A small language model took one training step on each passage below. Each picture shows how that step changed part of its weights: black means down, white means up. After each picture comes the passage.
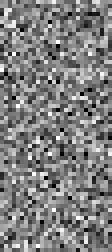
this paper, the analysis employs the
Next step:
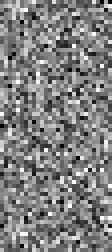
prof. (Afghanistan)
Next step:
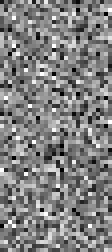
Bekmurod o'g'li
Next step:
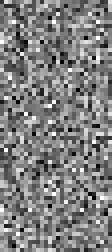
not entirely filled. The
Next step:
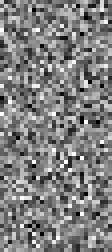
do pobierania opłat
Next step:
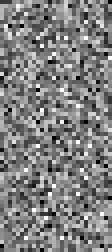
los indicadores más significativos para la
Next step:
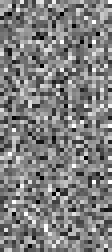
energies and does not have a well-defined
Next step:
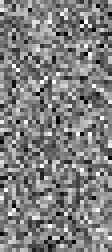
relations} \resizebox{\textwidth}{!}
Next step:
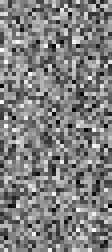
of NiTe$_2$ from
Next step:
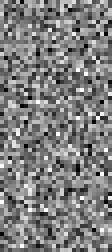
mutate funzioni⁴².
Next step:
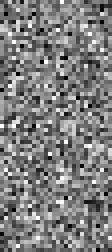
On the other hand, the secondary N component
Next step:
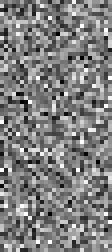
College of Medicine and Health
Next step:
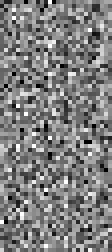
уміння майбутніх
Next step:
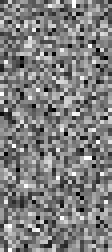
als ze maar vóór de
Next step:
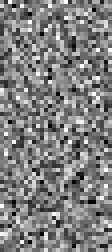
adjacent position on the loop and given
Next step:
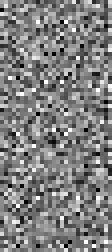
Сут йўналишидаги
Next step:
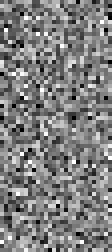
heat of combustion Av-CO
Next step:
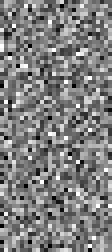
in the labor market. Under such
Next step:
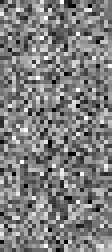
memperkenalkan orang lain, dengan
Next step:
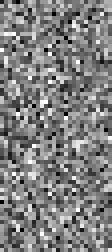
mereka. Etnomatematika
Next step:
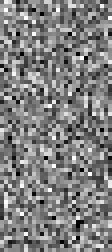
nonlinear efficiency and bandwidth. The stronger
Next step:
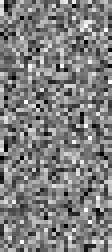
“Federal Crop Insurance
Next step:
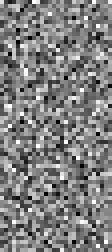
although again we note that the spectroscopic
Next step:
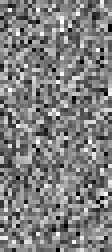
em contraposição ao foco da
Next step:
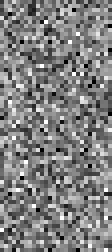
Introduction For children, mathematics
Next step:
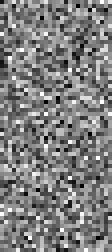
of speech activities. Moreover, reading
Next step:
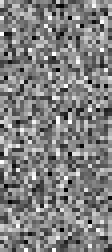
agree satisfactorily with data from
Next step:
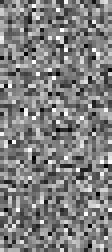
bayon etish va ifodalash
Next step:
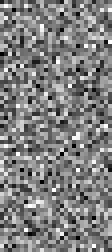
the parameters $v_j$ if $d
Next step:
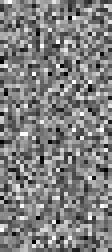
is. When delamination size reaches 15
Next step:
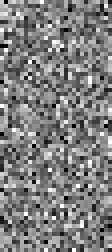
through the promotion of social inclusion*,²
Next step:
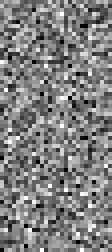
\begin{document} \maketitle
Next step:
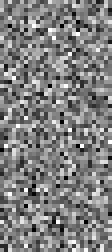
параличом. Журнал
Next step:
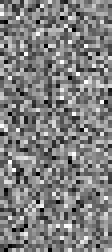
adolescentes neurotípicos
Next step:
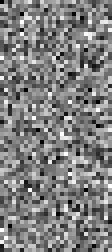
of *Cassia tora* were collected
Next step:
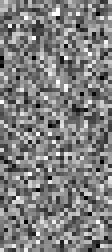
moment, the Darwin term and the
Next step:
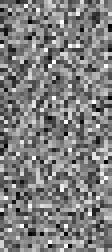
ajratish uchun ilmiy
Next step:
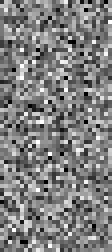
aimed at speeding up the flow and information
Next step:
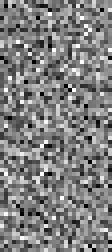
with the presence of sulfuric
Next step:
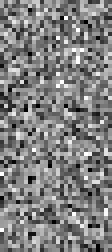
explosion, social development, and education by nature
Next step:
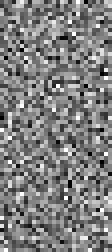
group consists of a chairman and several
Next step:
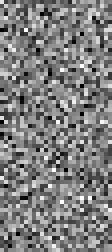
no spread Less nervous, still
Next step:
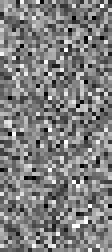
HJV et al [8] found that
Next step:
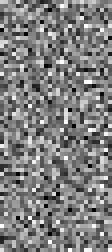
array of dipoles, is
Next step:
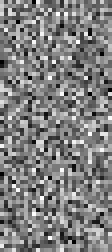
We calculate the QNMs by using various
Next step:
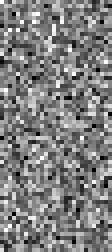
respectivas concentraciones en líneas
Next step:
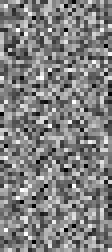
at.% calculated from wt.%
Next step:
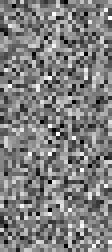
are calculated numerically. The values of the calculated
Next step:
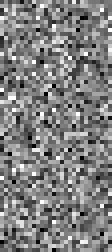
use the efficiency of union-find
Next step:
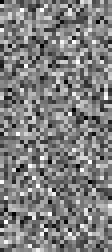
the quantum dialogue protocol proposed by
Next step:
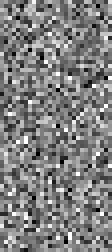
Original draft preparation
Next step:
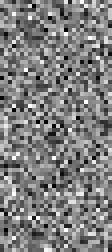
2000 the LEP collider at
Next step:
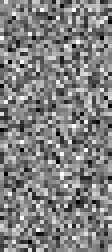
household income. Participants
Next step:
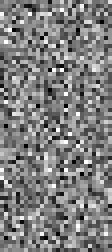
azienda, che abbia un
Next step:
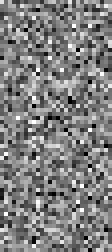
correlations of the measurements of \Vub in
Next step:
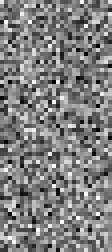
(устная речь или
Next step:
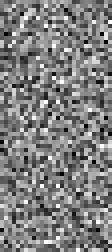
model. For instance, deep PQC
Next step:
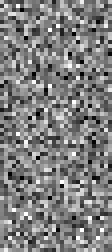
the overlap with $S_p$ is
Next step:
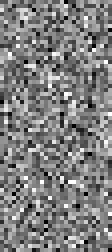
under room conditions (25°C ±
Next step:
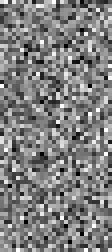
on native GaAs substrates, and
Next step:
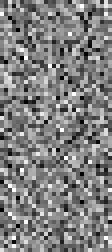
of class preparation, attempts to
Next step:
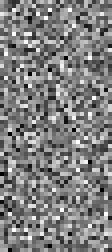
to the varying demands of different
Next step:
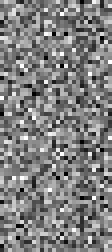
191 Qahhorova Sojida
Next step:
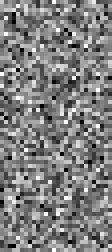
a bulk transition has taken place. Our
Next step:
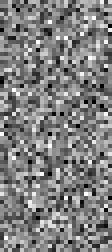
\ref{ceffits}b), with a
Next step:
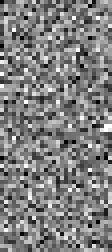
of Computer Science and Technology*,
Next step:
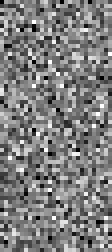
de carácter ordinaria,
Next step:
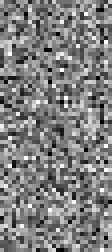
através da identificação de termos em
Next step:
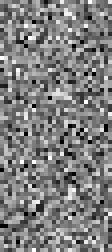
syariah dan konvensional: studi
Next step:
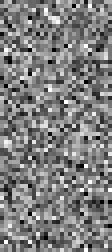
for their significant pharmacological properties and are
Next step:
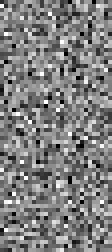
fossem meras mercadorias.
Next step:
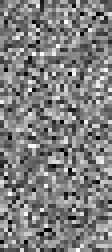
consider a \emph{budget}
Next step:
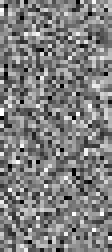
Interests No conflict of interest.
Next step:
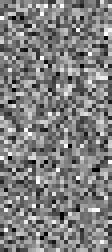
and drafting of manuscript.
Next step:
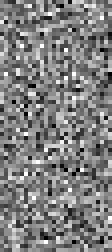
to various conditions. However, despite the
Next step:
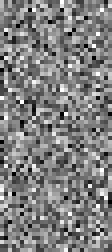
Koefisien Phi (Θ),
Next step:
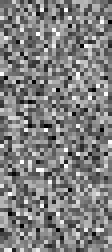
responses in conventional consultation processes. We
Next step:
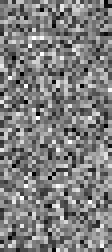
heavy-metal resistance,
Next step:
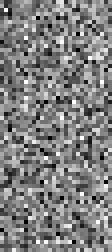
samples. R.H., M.W.,
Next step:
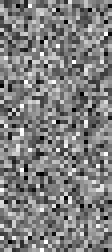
of RG, a weak-coupling approach
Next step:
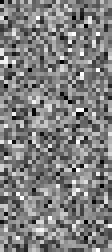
methods are of broad applicability and may
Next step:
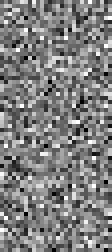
que os jogos digitais são
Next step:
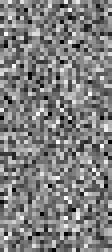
burglary but crime that involves
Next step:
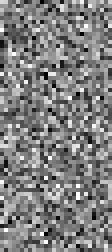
kulolchilik san'atini
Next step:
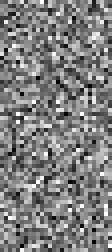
is rejected. Table 2:-
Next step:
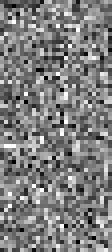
contribuindo para uma compreensão
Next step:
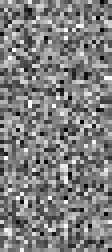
de *Atlas van de Flora van
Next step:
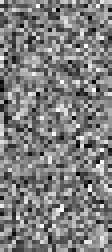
nearly-degenerate laser
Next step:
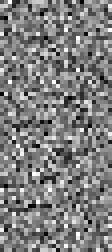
zonal market, nearby zonal market
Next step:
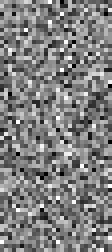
emphasize differences in nanoparticle size
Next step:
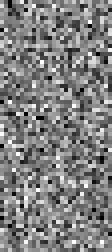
learning approach. This is the approach of modelling
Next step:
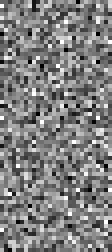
pembelian, karena konsumen
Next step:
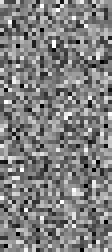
phase space via three stages that are characterized by
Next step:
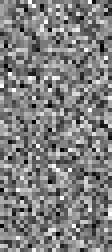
the legality of DENR in questioning
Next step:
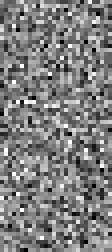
its 'Alpha Configuration'), as well
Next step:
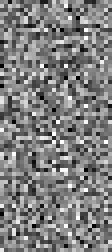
berkaitan dengan beberapa hal yang
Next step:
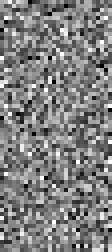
kengaytirish bo‘yicha
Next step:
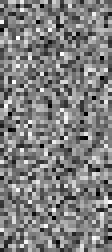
cloud environments is tackled, by
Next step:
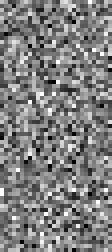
\int d^3x \ \delta
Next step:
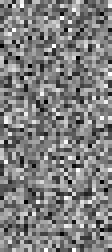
Form link. The study proforma and
